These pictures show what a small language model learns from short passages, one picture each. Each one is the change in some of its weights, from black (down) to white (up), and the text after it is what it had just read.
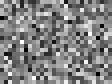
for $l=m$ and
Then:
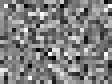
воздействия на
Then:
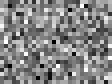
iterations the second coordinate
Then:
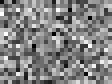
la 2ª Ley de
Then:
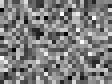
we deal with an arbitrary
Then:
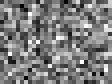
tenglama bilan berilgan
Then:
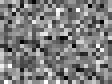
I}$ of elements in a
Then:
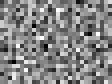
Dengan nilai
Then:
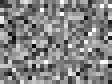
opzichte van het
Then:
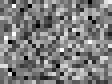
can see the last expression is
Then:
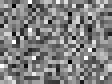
$\QA$ by setting
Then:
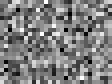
progresso desse
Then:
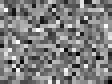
skills of a
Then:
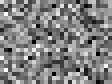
- увеличить
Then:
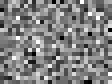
які пропонують
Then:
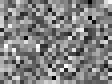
can be done in two
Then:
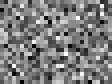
empty set. Suppose
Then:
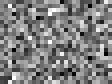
vinculados com a
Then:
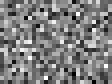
proof.} We choose $t$
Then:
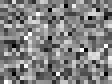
coefficients via state variable filter
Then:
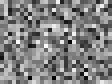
from a technical point of
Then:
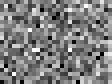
та організації
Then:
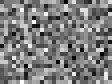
Note that, for $c
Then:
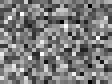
necessarily an integer.
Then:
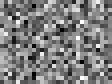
ou des tableaux de
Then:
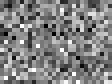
our paper we need to know the
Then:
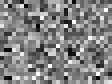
данной статье
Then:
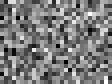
the closed images of the irreducible
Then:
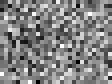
the object of the next three
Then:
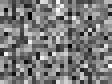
de cada orixá.
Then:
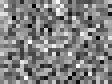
de poder del Estado
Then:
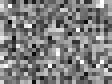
con anticuerpos
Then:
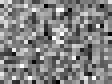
Sobre o volume de
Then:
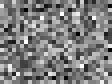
we discussed in the main
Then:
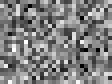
very sensitive to
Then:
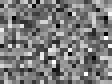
quotient exists. A function
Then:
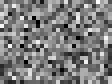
obtain $\alpha_0 >
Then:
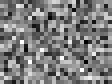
path in $F_B
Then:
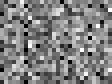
Riemannian manifold.
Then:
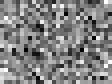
have \begin{align*}
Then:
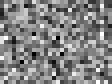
From the definition of the
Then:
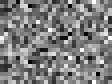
j\ge 1,$ and a
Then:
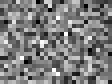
почути ці
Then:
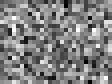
paper \cite{ss}, while
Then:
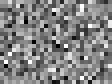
$T$-integral as
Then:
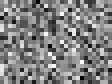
and \( D \) along a
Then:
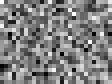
a direct sum of blocks
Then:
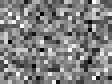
und erprobt werden
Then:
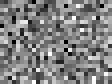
of Machine Learning
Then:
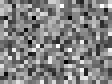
presenza del pronome
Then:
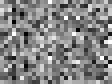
educacionais pode
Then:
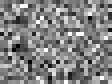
2. Процес
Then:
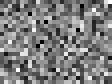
tarkibidan asl
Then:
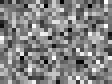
uyda mashq
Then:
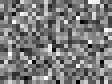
cf. Lemma A.2
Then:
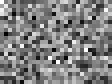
de saúde [5].
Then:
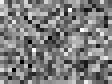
known examples of odd order
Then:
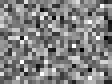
з'єднувати та
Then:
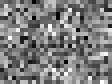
has constructed actually solves
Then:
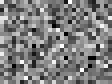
coarse mesh with only
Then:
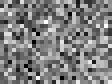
of the Theorems are true.
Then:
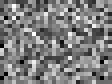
and Yamaura furthermore
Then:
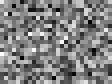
be taught at
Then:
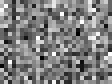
del nuevo texto
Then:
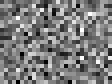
the ``most typical"
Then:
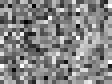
- Baldani J.
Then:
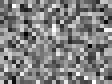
crisis and an increase
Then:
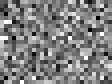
S_2$ and denote by
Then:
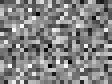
in a handlebody
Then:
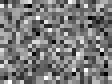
not finite orbits.
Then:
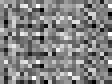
\nonumber \end{align}
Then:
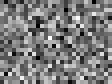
tashqariga chiqishga
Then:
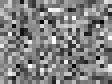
idade ou a indução a
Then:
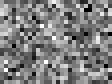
do encontro entre o
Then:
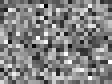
indexes. They realized
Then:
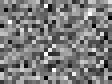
ва мақсади,
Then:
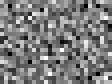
properties of $(K_3,
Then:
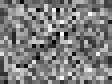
practice, this is the
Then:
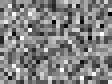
$z$ will be the sum
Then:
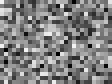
in een periode,
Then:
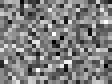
\ref{example of
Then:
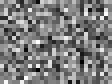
ifodasini topadi.
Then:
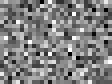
However, some patients may
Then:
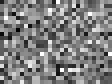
the Theorem 3.2, there
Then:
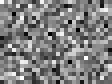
$\alpha$ ($p \rightarrow
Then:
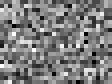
singularities. The existence
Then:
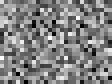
approximating amplitude and
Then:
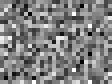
in Slovakia //
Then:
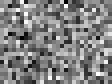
methoden, die — om
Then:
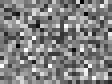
}\exp (-r\alpha
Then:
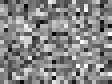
boshqalar. Kalit
